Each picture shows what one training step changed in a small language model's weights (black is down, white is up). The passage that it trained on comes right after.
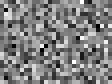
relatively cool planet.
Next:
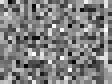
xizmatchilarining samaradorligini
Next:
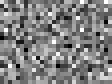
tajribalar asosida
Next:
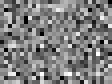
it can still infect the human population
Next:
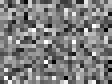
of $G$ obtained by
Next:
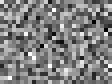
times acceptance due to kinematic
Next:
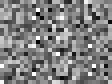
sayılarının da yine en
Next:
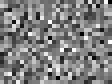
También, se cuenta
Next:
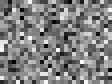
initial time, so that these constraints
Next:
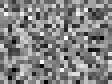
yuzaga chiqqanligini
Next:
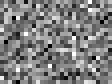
choice for $S_2$ and
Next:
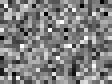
ratio $\gamma^i-1$
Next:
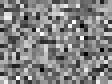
sea obtener una
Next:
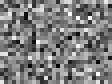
inconstitucionalidade em relação aos
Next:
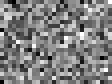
only depend on the coset of the
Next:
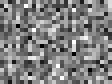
$$ then there exist $B\in
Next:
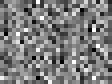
\right] \right\rangle
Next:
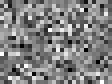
is partly transmitted, and
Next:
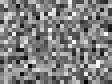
decline in normalized radius of particle
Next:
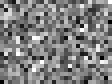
allow for the measurement of values that are
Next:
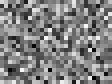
and innovation programme
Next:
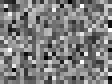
the increased average size of values of
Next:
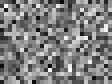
pure detector states, the resulting relation
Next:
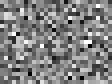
bahwa tilawah
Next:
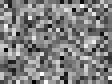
is read, compiled, and
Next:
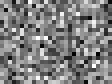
apply the inductive hypothesis to
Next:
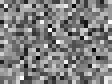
becomes noticable as a
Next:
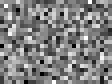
sociológico Otra parte
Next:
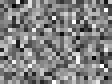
$\eta $ is supposed to be
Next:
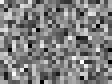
within the dataset. Given that images were
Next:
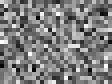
physische und virtuelle
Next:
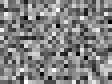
bugungi o‘zbek
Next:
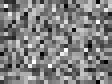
the MAE is the study's
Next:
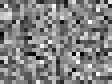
en provoquant des
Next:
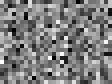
of matter can be obtained only {\em
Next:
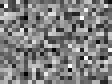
stiffness matrix of the
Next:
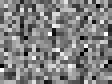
Saúde Coletiva [online].
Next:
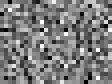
We will now begin the task of
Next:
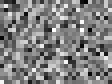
the only hope of meeting
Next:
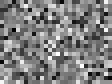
CPU2006 suite chosen accordingly
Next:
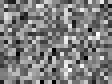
first order logics in the context of
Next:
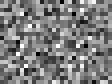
{\it\small Politecnico
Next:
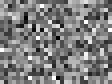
[1ex] \hline
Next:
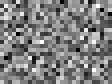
semiring structure on the collection of
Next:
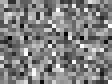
Maftuna Ilxamovna
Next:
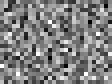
Basın Yayın
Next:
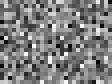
estos cuadros, diferente
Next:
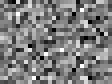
$E^{\prime \prime
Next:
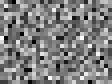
some HII regions, stellar
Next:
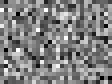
internat tarbiyachilari
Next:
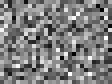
is equal to $BI$.
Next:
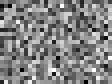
prevents the lifted dimension
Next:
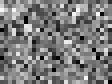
= \omega \left[
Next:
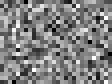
for two positive integers) because
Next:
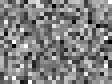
Let $A\colon X\To
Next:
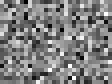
of TDU produce a horizontal
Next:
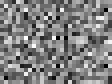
stepping from left endplate
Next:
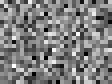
coincide with the Hilbert function of a
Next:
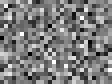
between two perovskite
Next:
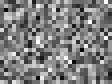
these exotic mesons.
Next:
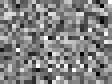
por lo que es necesario
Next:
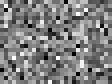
will not save the data inside the
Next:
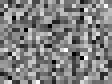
function $1+k z$ for
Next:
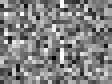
um tópico complexo e
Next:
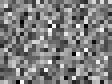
Wu \\Department of Mathematics\\
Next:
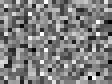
prove that the Banach spaces
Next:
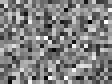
where it is predicted to be a spin
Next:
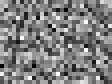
DEPENDING ON
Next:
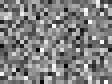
du bekommst oder
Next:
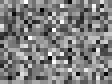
proof of the result announced
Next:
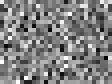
diagrams. Recall from
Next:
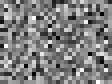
originario, ideas que
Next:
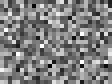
online). Uniform susceptibility
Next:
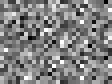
reactions: exclusive reactions such
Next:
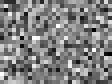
the Euler totient function and
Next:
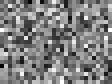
is a $p$-valued field.
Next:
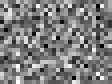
crucial for controling purposes.
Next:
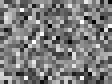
University, Singapore
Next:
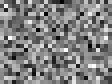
employ the following method to calculate the
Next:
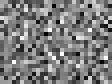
We next produce probability distribution functions
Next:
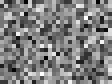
on some of these recent developments,
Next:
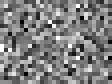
Wang[3] and
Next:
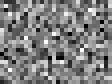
the SDE In all the article,
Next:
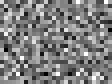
shape optimization. In particular, we provide
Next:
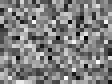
RSW equations, written in the
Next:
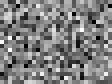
subnotificação e
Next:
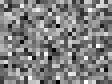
to define the UV and the IR
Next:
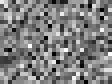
force applied during their pulling as
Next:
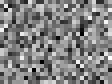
are a regular point of all meromorphic
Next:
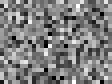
where the positional errors (due
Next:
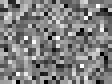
full protection. Thus we have the
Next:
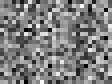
чи «система як
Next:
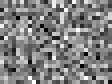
subset $\{J\in \Prim
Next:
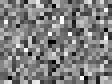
Let $X$ be an affine
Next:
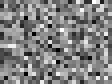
de altas prendas me dan
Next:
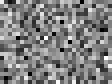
methods of diagnosis and treatment
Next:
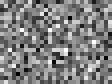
selection mechanism the functional form of
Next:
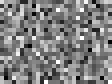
- Visualizar los resultados.
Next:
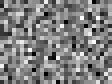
(\ref{Iqf}) were
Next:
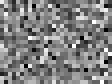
także badania
